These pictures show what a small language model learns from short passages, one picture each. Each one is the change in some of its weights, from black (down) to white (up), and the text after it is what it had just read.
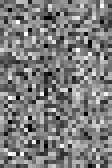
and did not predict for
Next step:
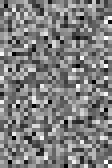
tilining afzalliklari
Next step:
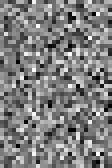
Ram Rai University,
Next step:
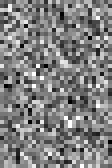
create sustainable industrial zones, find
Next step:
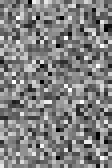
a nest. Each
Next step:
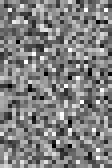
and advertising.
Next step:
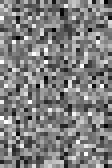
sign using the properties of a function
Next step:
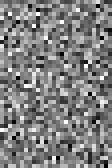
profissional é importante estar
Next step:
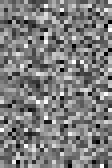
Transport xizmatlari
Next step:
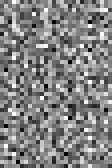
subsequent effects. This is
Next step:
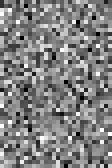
otros. 3. Se han
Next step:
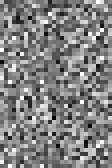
2 (c)). Furthermore,
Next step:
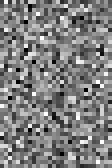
Opportunities to improve the quality
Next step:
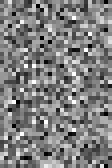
belongs the age group of
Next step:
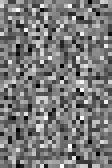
videolarda yuz yoki
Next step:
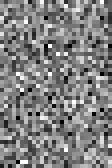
proxy for this distribution.
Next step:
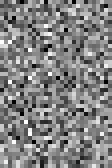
ученике интерес к своему
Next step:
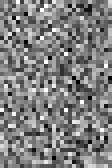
de Quincas e em
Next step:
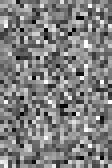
Разработка системного
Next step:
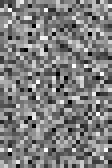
Arquivo Nacional,
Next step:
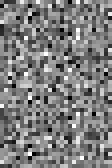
critical to student learning. 1
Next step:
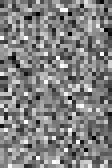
la création d'un
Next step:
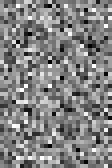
zijn bewind aan
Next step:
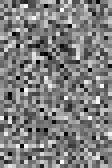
assess the bioavailability
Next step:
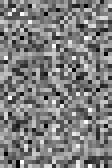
banco: o centro
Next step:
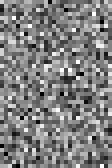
disciplina de ISFC
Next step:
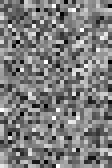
muhim rol beriladi.
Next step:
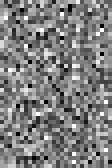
move closer as the system
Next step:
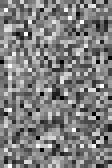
Introduction The problem of quality and
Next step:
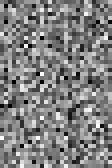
Such changes take a long time
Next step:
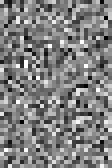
полицилиндр в
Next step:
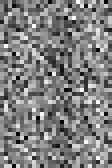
the pretreatment positively
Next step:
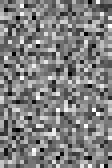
A., “La ejecución
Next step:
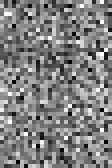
the accordance but a one
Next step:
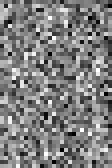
with its use testify
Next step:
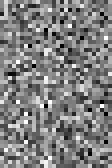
accept money or other benefits
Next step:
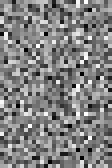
active after exposure to warm
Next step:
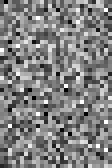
associate with other members.
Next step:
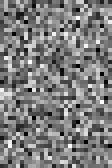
When a single query appears
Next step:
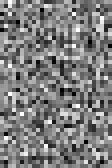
of the sensory phenotype and
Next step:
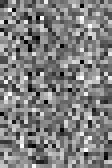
little oxidation and the
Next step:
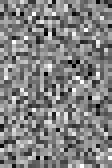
personnel were informed and
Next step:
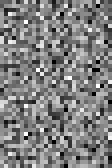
del mercado; la innovación en
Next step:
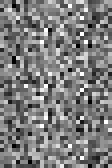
yuz ellik yil
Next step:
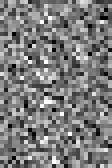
tasviriy san'at
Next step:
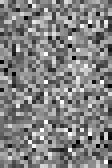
бир қанча
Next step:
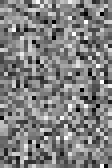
combinations. Miniature
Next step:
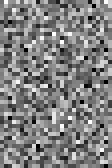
then the Weibull statistics
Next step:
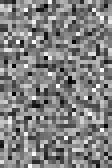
in a timely manner
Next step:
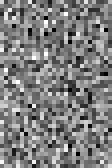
implies that regular education and special
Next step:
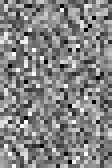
were observed with no statistically significant differences
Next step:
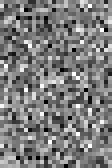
and predictability of interaction between
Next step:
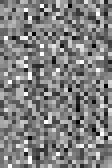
Según datos de la
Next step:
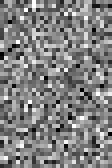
Узбекистана. Рис
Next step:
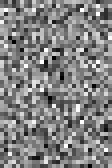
illuminated using reflected
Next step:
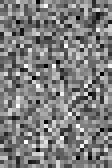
yirik kompaniyalarga
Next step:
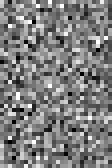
preferences are homogenous,
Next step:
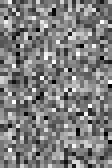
найчастіше є
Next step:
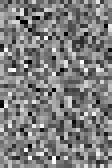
estudio se catalogó
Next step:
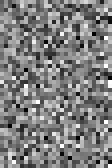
bandlik muammolarini ham
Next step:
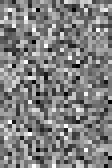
pressures, temperatures, and
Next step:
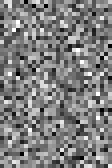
механізмів впливу
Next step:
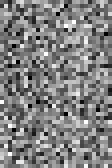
всей жизни.
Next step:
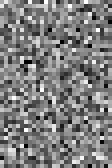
gran mayoría de
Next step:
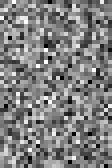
aspects of goat milk for
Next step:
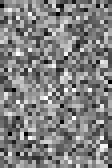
treatment Introduction Ewing's
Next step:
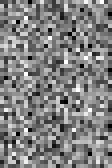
the selection of the support material and
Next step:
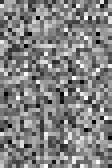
module Figure 1. A
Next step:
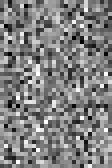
silaj HP oranı
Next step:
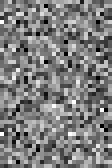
vicinity of the
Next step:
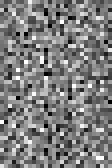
fortement en deux ans
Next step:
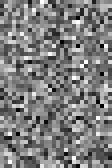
and effects of influence on the management
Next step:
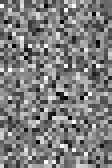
“Yer islohoti
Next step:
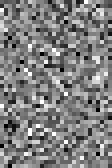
o assunto abordado.
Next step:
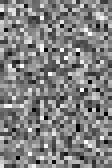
capacidad de mantener
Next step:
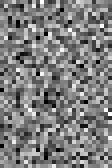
studies were carried out in research
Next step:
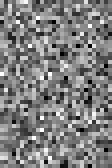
of aldehyde formation
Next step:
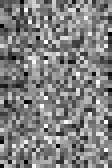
лекарственных средств
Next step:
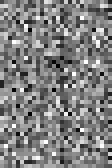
with the latter being greatly
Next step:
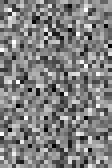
to finance the agricultural adaptation
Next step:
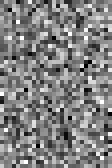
humedad de 0 a
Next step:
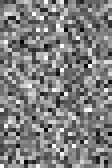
Markaz Tahfidz
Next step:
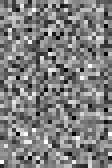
greatest challenges is how to
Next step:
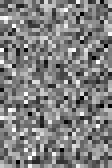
insulin result mainly from
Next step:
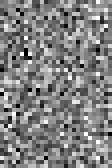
second change to the business model is
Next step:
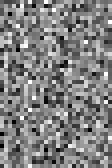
in elderly subjects in
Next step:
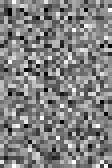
metal ions were used in
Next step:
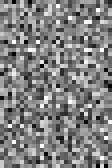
de **almacenamiento
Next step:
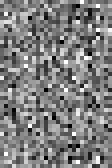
applied to speak and a balance
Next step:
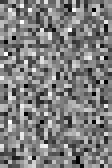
à condition de respecter les
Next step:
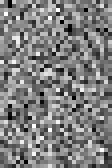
'getrouw' De
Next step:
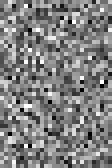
neural network architectures. The
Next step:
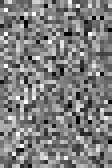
streams will be efficiently
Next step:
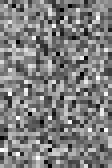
errors and gives some
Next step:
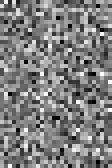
focos de polución y
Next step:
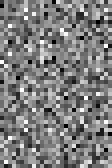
in order to strengthen the result
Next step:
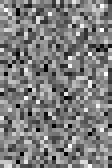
experiments, it is found that the
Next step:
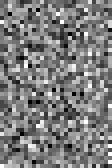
поширюється на
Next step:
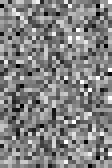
пос. Чабаны
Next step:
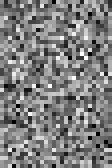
poselitve, ki
